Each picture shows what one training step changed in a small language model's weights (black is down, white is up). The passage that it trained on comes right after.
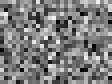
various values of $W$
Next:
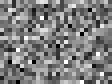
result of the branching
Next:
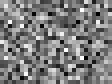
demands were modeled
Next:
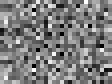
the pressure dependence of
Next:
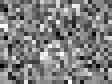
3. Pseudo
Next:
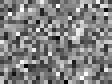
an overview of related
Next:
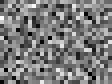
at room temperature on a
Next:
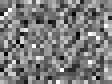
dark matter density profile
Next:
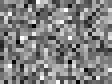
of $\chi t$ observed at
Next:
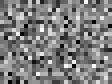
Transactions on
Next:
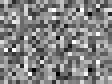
then solitons can exist
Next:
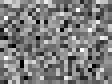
orbital radius,
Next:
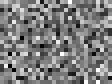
Notice that although
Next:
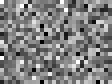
ontology, in the
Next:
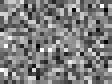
radicals as well as
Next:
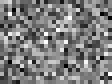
and {Brandner},
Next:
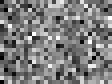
Results from H1
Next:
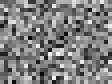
would not be detectable by
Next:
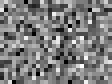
system. The superconducting
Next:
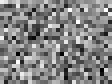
are positive integers.
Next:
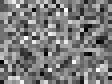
as the algebra of
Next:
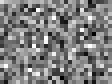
but it is not clear
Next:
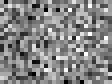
The ``before'' and
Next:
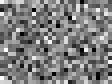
can simply be done
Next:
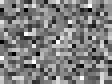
will ease future
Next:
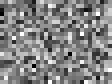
the Supplementary
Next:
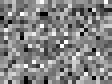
analysis of the orbit of the
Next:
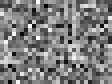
string constructions is that
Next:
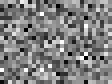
taken into account.
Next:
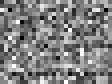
spin Hall effect in topological
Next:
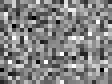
normalized by the total power
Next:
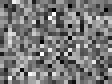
cross-correlation between
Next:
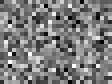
scatter. With a larger
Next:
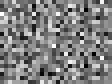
a pair of entangled
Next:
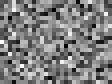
rate over accretion rate
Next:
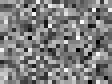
the limit of large number of
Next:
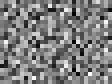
spectral noise density using an
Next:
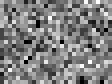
certain values of the
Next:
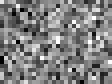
(SVD). The
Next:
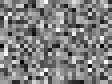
rest of the paper is
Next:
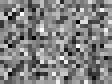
space and focused on
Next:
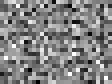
as we are to a new
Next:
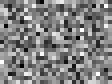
and Vaidman introduced
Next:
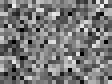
observables (such as
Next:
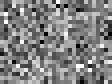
calculations on the optical
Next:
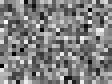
this epoch, let
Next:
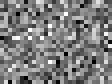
depth of the model
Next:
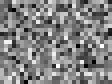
for practical applications.
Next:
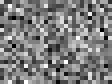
a non-minimized
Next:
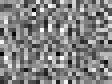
the $U(N)$ theory
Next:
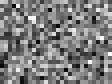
split-power model is
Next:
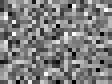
speculates on several
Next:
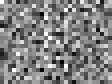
on Communications},
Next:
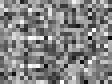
redefining the parameters of the
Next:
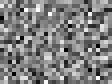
field near solar minimum,
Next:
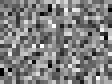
u|$. The inversion
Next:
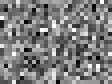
imaging}, vol.
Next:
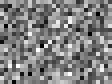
become a critical
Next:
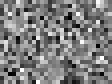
disc removed at the
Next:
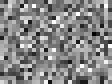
away the actual
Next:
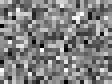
Soules, and
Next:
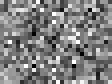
choose the gauge in
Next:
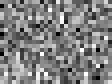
neutrino experiments }
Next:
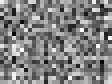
clustering may be able to
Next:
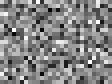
part, namely, the
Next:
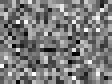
frequent symbols.
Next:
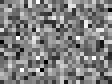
extract similar lower bounds on
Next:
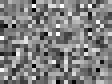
then elaborate on
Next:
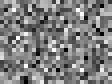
$\epsilon_{\rm c}$, it
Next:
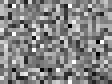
new projects that should further
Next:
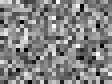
bytes). Under
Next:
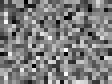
the pulsed fraction
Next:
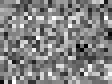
optical cycling
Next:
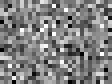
occupation and leads in
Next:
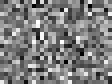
pQCD calculations
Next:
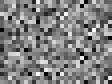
performance of the main proposed
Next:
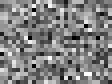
use the well-known
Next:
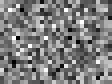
\title{ Total
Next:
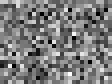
is a ground boundary condition
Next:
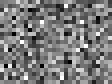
{\it in situ }
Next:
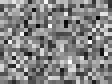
the inverse of area and
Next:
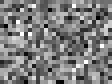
incident energies when
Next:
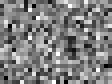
which is 2 hrs after
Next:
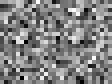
in the related trigonal
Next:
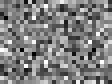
and 3k mixtures
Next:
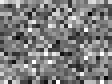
are considering the production of
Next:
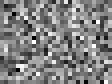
the NIR compared to
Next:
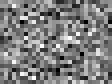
that all the coupling constants in
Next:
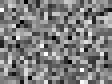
during self-play.
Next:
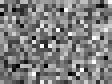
different roles' work:
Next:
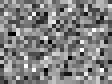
$\dot m_j$ is
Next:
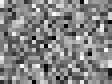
different $x$-cuts
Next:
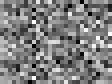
this point, we make a
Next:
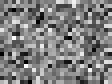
is the Cauchy
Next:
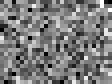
The ambient temperature was
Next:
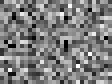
scaled length and energy
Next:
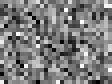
EIT or maximum
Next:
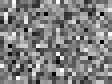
Higgs scalar
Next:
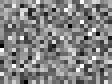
most important factors in the
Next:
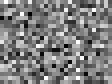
BICs are designed
